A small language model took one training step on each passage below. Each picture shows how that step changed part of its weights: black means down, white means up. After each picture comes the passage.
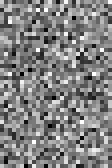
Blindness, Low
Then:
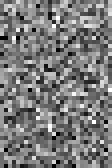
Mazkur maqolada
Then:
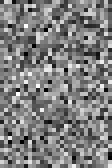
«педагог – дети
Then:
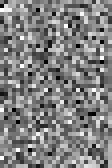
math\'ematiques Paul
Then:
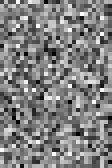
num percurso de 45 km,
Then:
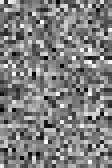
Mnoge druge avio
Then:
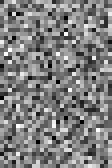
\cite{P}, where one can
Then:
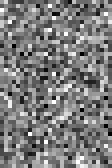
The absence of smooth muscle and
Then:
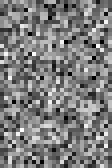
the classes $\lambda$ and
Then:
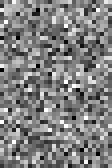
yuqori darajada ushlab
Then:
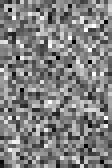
tashqari, tuproq
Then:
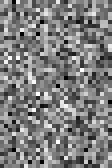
такого, а саме:
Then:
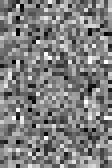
та міжнародна
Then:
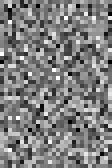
electron beam or a
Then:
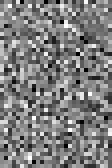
injective, and the intersection
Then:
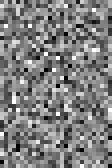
in many different forms which include
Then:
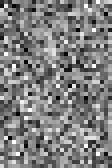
e letteratura frivola.
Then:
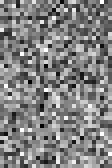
Washington, USA,
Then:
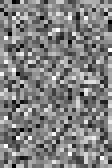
baravar ko'p
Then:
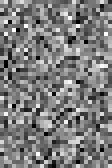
of Physicians of India*,
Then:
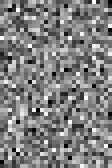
$W$ be the Weyl
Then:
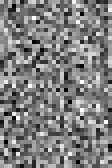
to be a multiple of the identity.
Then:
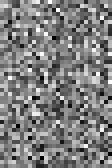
it’s important to stay on
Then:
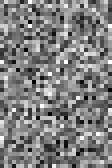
range over rational numbers, the machine could
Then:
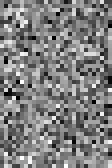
che hanno conferito al
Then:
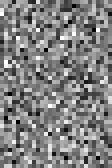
0 \end{array}
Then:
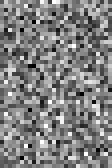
a taxonomy for what they
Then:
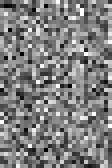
Conduct regular events to raise
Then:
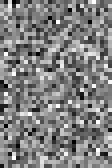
principalmente se for levado em
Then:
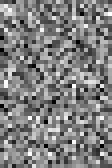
a pixel-based charge
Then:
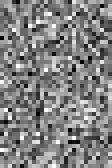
y perseverancia.
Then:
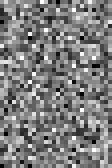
reaches a specific, non-zero
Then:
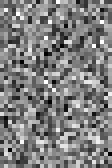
denote by $\rho(\delta h)$
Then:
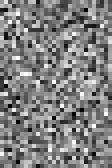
\end{eqnarray} for all
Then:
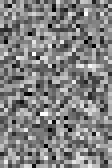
normalization of the $0$
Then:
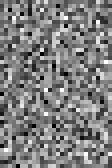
the refined Kato inequality of
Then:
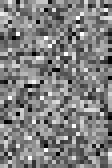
biznes kichik
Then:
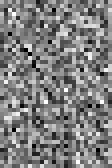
by the mean curvature of a
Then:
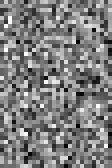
our case, the state space
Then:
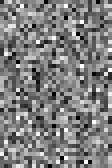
not significant males 35.2%
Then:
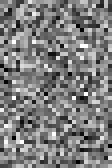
Information technology-related material. 3.
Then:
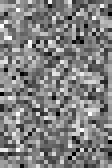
pertinencia del taller,
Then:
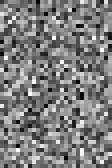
and irreducible. In this case,
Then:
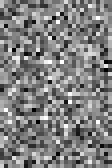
of gebrekkig
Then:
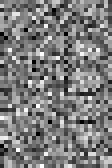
in the right side of the left
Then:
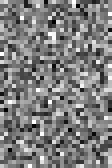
the mentors indicated they do have
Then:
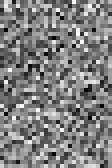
de cette crise, et sa
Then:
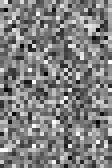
for the case of additive
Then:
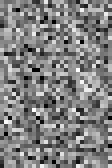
to data analysis & interpretation Yes
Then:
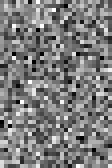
. By the asymptotic estimates for
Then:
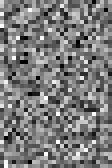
(Table II and Fig. 2b
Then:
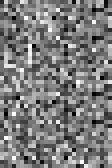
living document. The DMP
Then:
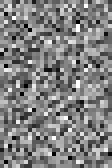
Perspectives on Business
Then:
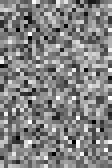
cette perspective l'école
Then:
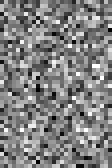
them. Efficiency means doing
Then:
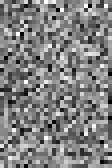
как неотъемлемая
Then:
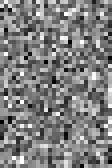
we get that $\Phi^{'}$
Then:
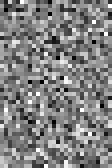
in the decline phase of their growth
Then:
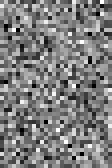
dimana di sebelah
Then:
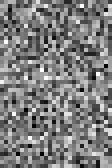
As a consequence of the proof of
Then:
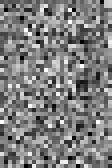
n$. Another example of an indicator
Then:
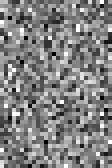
as Kilichev, S.
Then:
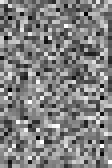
Sudip Banerjee
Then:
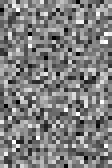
Authority: Parataxis &
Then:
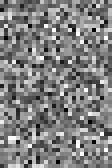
la ciudad de
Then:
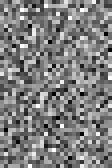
economic agents and increases the possibility
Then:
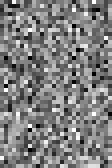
rehearsal mark '5'
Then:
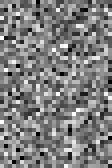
\eqref{sys} with
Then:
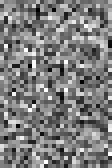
algorithm. Furthermore, the high probability bounds
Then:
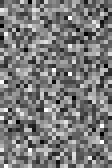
yuritiladi [4].
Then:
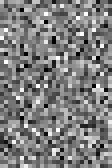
expectativas sobre la
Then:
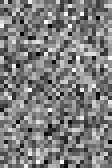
las necesidades de cada
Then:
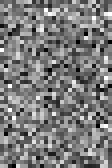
& Motos, P.
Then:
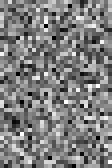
10 ta shaharchalar
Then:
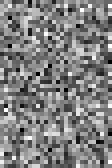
this problem and establish such assistance,
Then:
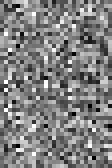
челенджів, що
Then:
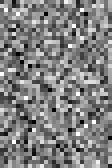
massively reduce the current levels of
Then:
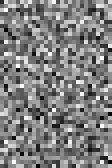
O'zbekiston. Annotatsiya
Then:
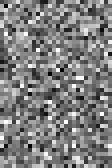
Markov subbases ${\mathcal
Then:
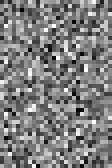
some examples. Figure 1: $n
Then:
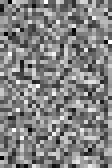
amaliy va mustaqil
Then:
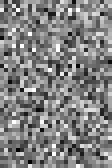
turli falsafiy
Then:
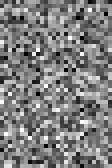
of its input, meaning that for
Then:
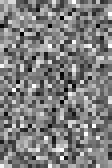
Во время визита
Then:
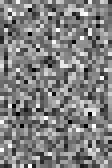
of $\mathbb C^*\times\mathbb
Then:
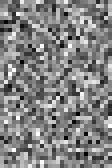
as significant components for gauging
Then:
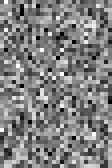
судової практики у
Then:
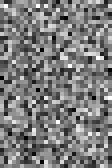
the absence of cross-points,
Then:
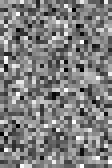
above. We shall investigate this
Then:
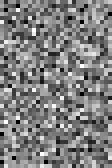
apply various concepts and research methodology for
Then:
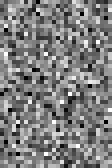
to a not gauge invariant
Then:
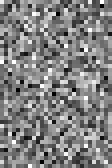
of Chapter 6 of the
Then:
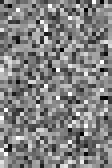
Why? Agricultural Data
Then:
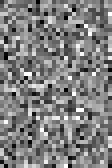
isotopies with compact support. In
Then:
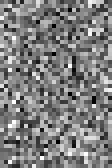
forem excessivamente
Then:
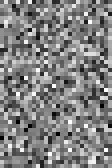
libri a stampa,
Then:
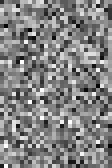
affikslar orqali termin
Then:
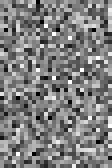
is identical in distribution to a
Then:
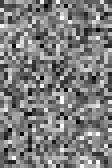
the surface brightness profile only out
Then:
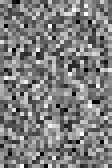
of Geography, Lugansk
